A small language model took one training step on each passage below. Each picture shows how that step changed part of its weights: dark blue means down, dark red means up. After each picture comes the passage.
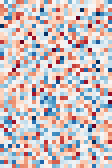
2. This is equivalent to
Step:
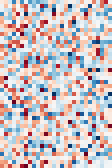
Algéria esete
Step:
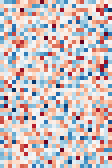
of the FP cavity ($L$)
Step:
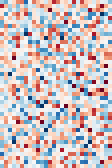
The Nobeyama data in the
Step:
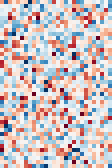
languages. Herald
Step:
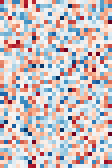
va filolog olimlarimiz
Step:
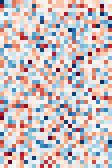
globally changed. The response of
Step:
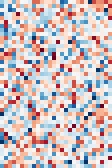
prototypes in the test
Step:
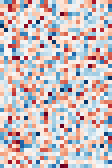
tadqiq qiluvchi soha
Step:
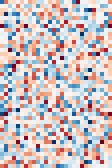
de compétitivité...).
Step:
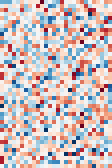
agreement with data with respect to one found
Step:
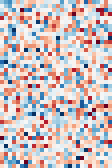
$a,b$ of Alice
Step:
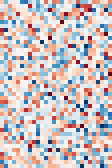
0$ and $\chi \equiv
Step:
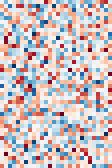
rather than in-plane. In
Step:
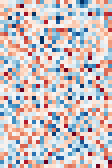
системного анализа, который
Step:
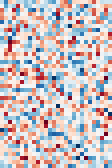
en materia de protección y
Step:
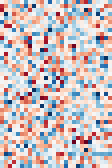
| HALE | WHO
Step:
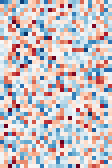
yuqori hududidagi 200
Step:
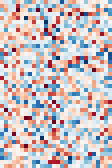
is possible without the need for specific
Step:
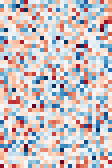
hoje emitem principalmente luz
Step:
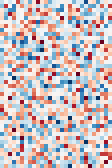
à garantia de sua
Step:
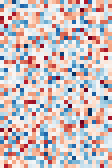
gas mass in the cell exceeds
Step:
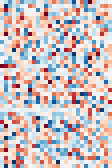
Kini, teknologi
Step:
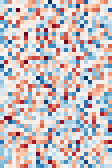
and examine the consequences for
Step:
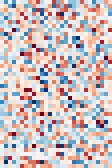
25 images of the actual input block.
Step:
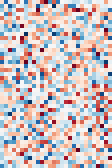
that once elements of the
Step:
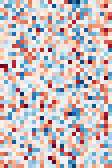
грецкого - посев
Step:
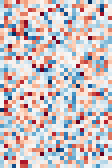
patriarcal" OR
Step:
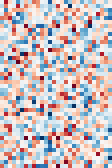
wie beispielsweise der
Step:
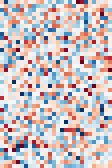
of fluid elements and Brownian
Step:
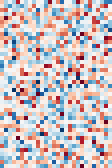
entornos, las representaciones,
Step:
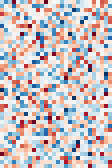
clearly consistent with zero.} Once again
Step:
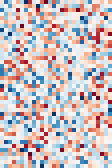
that the transition to non-relativistic
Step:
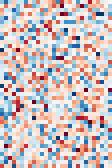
operators.\par The two differential realizations
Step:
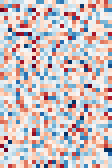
well known, but we also suggest a
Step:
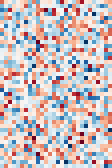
põe lado a lado
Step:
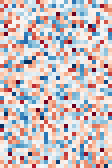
la cuarta semana de
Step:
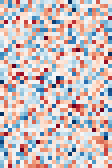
виключно на одному з
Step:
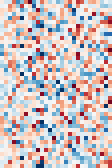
five chosen values of $x$
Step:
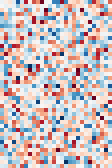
witness can be used without
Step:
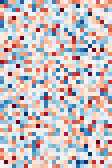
a passive broadband structure that provides
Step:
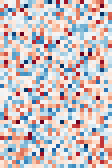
casa e ninguém chama
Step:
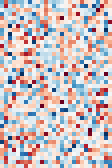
d'autres ont besoin
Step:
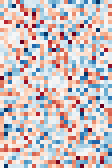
économique. 1.1.
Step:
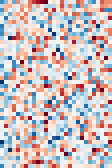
alleviate the performance degradation
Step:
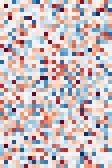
3D DRC Capas de
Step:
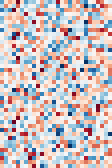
teoria institucional abordam em como
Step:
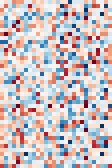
Mengukur Kinerja
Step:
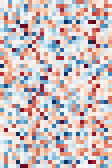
Here, by using constrained density functional
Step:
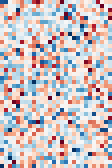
had limited ratings. In Figure
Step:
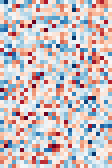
by including transverse acceleration and the
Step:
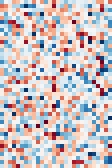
\begin {abstract} The
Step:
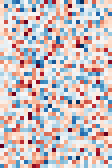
defined as- $$LED =
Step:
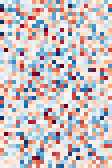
tendency of LLMs to
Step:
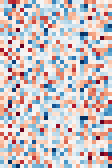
de libros de literatura para
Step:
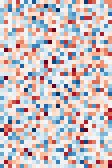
196 Talabalarda
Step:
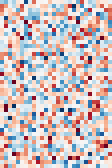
Fon f23 Moodle Los
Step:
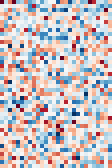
se caracterizează prin
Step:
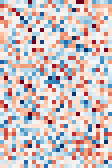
width $1M$ centered at
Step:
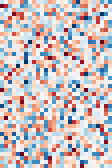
Republic Of Uzbekistan
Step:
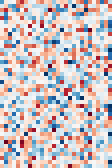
Engineering, New York University,
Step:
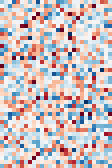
work, we propose a new search
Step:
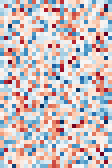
of BC lead to regular and finite
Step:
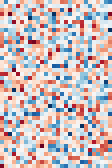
Por meio disso, fica
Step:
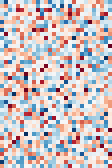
are found throughout the
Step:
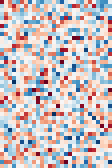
juncea* o'simligini
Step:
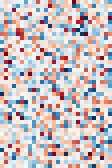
mit Zielsetzungen und
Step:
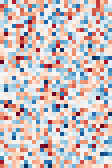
after completion of the EM process
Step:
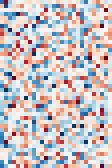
их обучали различным
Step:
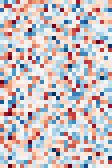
the different filter bandwidth and
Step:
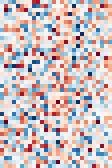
et Reber Bernard
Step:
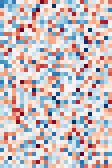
comparable to solar. Thus it is
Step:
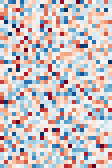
за останніми даними
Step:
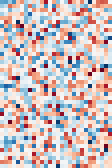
checked by running with different population
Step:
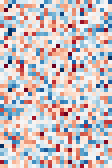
of Medicine, University of
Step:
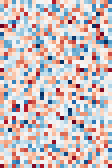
implies \be f_m
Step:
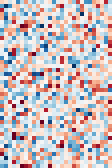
з Візантією у
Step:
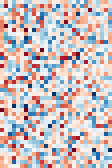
Umgestaltung von
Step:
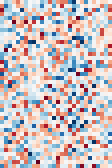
підсилення Ана у
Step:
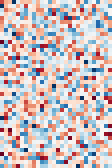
los recursos con los que uno
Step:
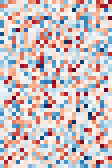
act as an order parameter within
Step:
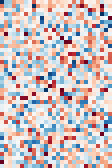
transitions. The differences between the
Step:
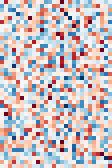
perpendicular magnetization have a
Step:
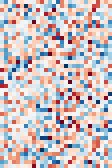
learning needs, and learning goals:
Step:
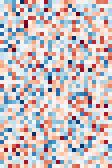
tests show substantial fluctuations even for relatively
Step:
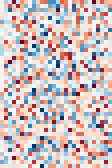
symmetry of such correlations.
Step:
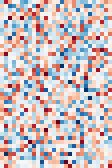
a consciência de que existem
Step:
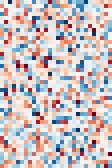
рамки для достижения
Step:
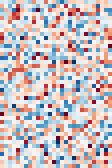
is on its path to economic
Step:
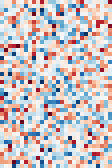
energy accumulated in the pump
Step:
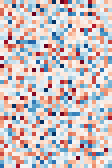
contexto natural. Esta pesquisa também é
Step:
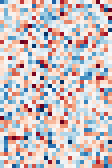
cave. This preliminary analysis
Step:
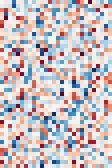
Sin embargo, según
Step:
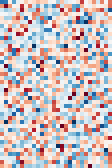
the form (\ref{robw}),
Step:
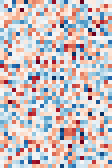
a Latin American
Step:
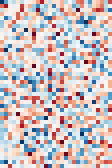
the diagrams. The conductance
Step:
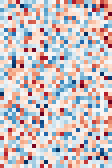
posto em prática, um
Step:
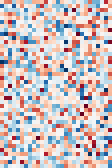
Índice de Consistencia
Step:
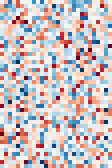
не тільки до зниження
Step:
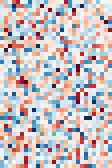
dos benefícios aos
